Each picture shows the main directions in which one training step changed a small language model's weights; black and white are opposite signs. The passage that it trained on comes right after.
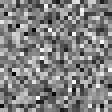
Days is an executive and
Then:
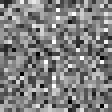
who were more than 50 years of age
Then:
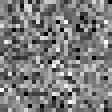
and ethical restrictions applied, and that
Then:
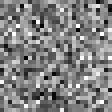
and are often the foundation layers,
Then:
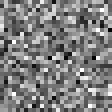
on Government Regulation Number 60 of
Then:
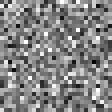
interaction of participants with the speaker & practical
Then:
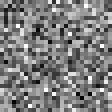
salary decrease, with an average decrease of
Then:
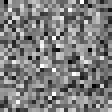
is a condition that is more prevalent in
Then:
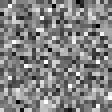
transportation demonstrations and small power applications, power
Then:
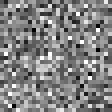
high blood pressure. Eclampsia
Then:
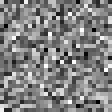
the unsubstituted phenyl
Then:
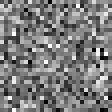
training time, and their focus only on classification
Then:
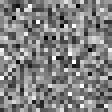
and 6-month levels. LBP
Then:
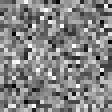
the suicides affected families in
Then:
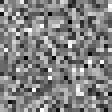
GF despite the significant income often generated from
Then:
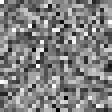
the need of all-inclusive educational system
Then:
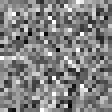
widely studied algebras, including
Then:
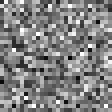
exploring the possibilities enabled by
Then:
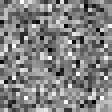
genitalia, *b/l
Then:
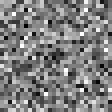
Special Rapporteur on the
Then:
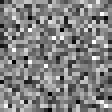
used a shelf numbering system that
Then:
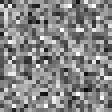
applications, corporate governance applied to the effective
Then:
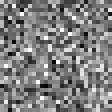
control and prevention have been put in
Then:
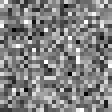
microbial inoculation in soil and
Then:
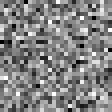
S., Diekhans, M.,
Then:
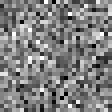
h postoperatively, were recorded. Data analysis
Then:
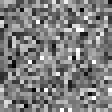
of the phyto-pathogen responsible
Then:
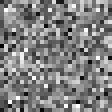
delamination growth speed when the base plate
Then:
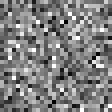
are subjected to conditions of domination.
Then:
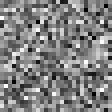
of the instruments was established through the
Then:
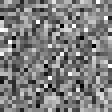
of Tuyongan and Gama
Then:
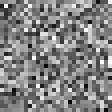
pharmacological and therapeutic effects of
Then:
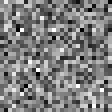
gross abnormalities found in the
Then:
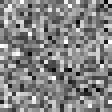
preventing over-fertilisation. The efficiency
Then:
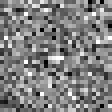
One such aspect is the *meeting
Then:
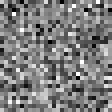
4). These cameras Table 3
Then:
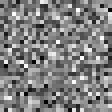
Resonance Analysis Method, Autonomous
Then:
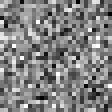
of Consumers in 1995 represented a
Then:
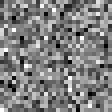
db Dry basis GHG
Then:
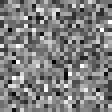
ABSTRACT Unsteady
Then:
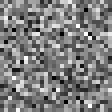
healthier and more balanced ecosystem. The participation
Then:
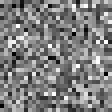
have already started to emerge
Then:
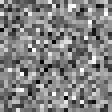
present value between US\$44 billion
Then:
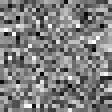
distribution in ACE, we are still not aware
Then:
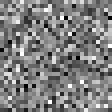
on the relationship between ABO blood groups and
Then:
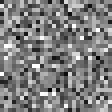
standards (Smagulova,
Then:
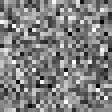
Time and Starting New Business
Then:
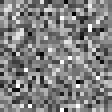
efficiently generate virtual clinical data using a
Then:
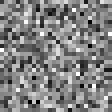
and adrenal gland function, which were
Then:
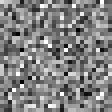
large and well-trained to meet this
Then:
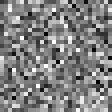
that most EOH cases were performed on women
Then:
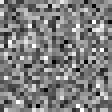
the risk assessments will be further developed in
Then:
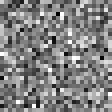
mental disorders, it is in fact
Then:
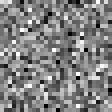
or unpleasant. Regarding
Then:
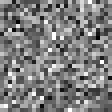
concern for the authority, if again this same
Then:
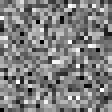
of downtime or stress caused by
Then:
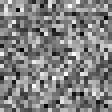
consolidated expenditures of the
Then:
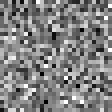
protocol pre-registration Drivers and
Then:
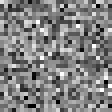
activity of the following enzymes:
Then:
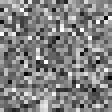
to strengthen QMS resilience, ensure
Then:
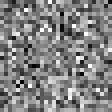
narcolepsy during a
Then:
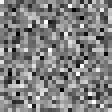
the Rigveda differences in the
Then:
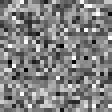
qualities that should be embedded in a
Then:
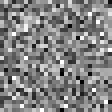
trends, master modern technologies, and
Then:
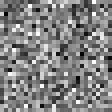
stress wave. Overall, AE
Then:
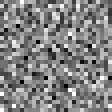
have the flu vaccine against this year and
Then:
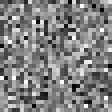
and with the more fine dispersion
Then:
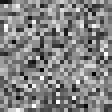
(e.g. diagnostics,
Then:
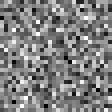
of heptazine-based structures consists
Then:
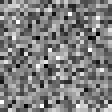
technical solutions (e.g., new
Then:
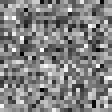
expanding, and the spectral efficiency requirements
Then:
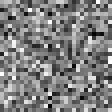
instantaneous SNR of
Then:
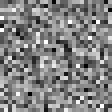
of the sample The sample chosen for our research
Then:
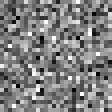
moves forward but circles back after each
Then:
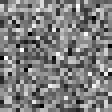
may also promote inflammation and enhance
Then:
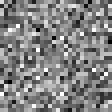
ways to better train and prepare the next
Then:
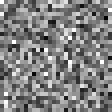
the Use Case II covers a
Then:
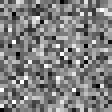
(Adobe JavaScript must
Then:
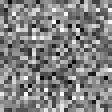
Bihar, India⁴Assistant
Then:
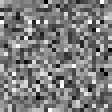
essential ingredient in the classification in
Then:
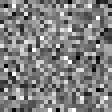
ChatGPT (OpenAI,
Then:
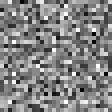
severally with surface water to remove attached
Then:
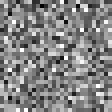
The clustering scheme is built and already
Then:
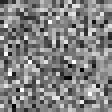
for 2 min. NOTE: The
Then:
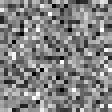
integrating sponsoring companies, sports
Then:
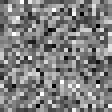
that are found in a variety of
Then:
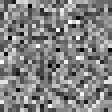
cylinder T_c is 35
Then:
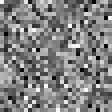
how accurate the estimation process and no
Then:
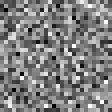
struggled with weeds. Table
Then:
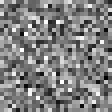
the students as they are not compiled by
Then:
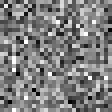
[1] These metabolites occur in
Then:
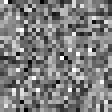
TRL9 Increased trust and
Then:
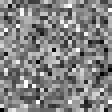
products, except machinery and
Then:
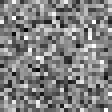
of colloiddally stable spherical
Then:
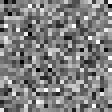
(—) Total coupled
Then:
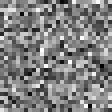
variation in temperature, initial concentration, and duration
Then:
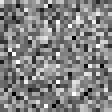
for the participatory budgeting among
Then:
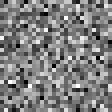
Constraint-Driven Design
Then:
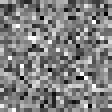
there were 11,099 teachers in special
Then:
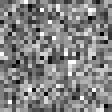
de uma gramática
